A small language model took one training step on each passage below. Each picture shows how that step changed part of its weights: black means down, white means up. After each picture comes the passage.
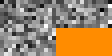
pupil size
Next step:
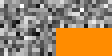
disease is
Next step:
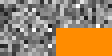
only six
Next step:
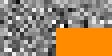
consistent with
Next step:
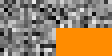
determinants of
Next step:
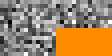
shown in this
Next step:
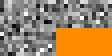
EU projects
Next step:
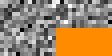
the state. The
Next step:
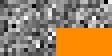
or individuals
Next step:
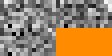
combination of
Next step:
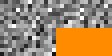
photons for the
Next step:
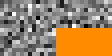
the predictability
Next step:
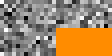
mechanism that
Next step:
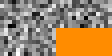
study was to
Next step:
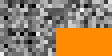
chosen an
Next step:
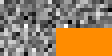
gate is a
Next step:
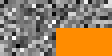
the trigger
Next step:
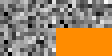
using all available
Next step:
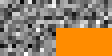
the tracks
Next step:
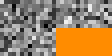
this debate
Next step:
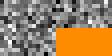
is pretty
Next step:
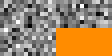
results with those from
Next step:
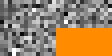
of scale,
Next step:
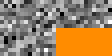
each tool using
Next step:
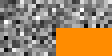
image shows two
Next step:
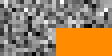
further analysis of
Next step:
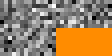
of an electron
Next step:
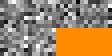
suppress the
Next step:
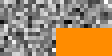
model can explain
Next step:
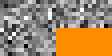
means that the
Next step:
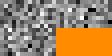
a development environment
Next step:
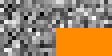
then we obtain the
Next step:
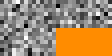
spin parameter is
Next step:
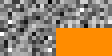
differences, which
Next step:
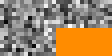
particularly under
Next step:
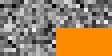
x . We
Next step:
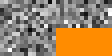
in real space,
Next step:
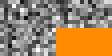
and finally
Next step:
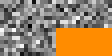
this board
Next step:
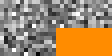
locations can be
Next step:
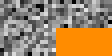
relation. We
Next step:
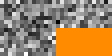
is the initial
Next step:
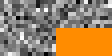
the transmit
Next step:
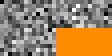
which dominates
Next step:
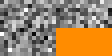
differences in
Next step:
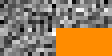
the spherical
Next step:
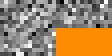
on graphs
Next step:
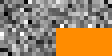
yielded an
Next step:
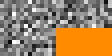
(c) the
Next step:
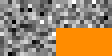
That is to
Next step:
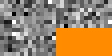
to detect
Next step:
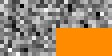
nodes, and so
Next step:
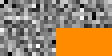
CPR will
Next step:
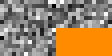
urine sample
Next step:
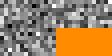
were employed at
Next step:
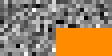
of communication
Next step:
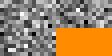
grouped according
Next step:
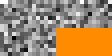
, follow from an
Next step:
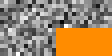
on extending
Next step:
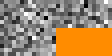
continued for
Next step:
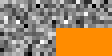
approach shows that,
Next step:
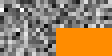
aperture is
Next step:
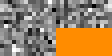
of experimental
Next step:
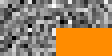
the corresponding measure
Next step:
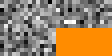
at each value of
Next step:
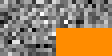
between them, the
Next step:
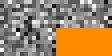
complex nature of
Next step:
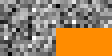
based on this
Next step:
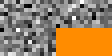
than Gen
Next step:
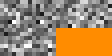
paths present
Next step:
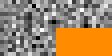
estimator conditional
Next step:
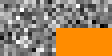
0$. However,
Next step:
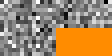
that are not due
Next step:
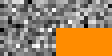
samples took
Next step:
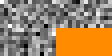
a fit of
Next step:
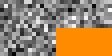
up grants
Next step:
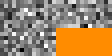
$\gamma$ can
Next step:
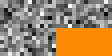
an interesting
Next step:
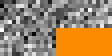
for every
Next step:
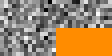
a finite
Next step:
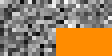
the pain of
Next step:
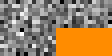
particle. It
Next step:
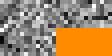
running in
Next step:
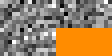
the financial
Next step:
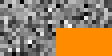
Therefore, this
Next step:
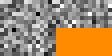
null vector
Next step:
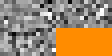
\dd t
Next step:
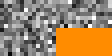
new changes have
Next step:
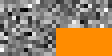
smaller than values
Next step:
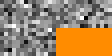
research mainly
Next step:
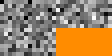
Within a
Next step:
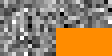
calculated using
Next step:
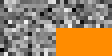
requires attention
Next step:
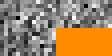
rate of host
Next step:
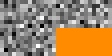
instability in many
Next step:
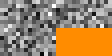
in managing
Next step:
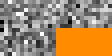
capacity and
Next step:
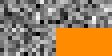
understanding of
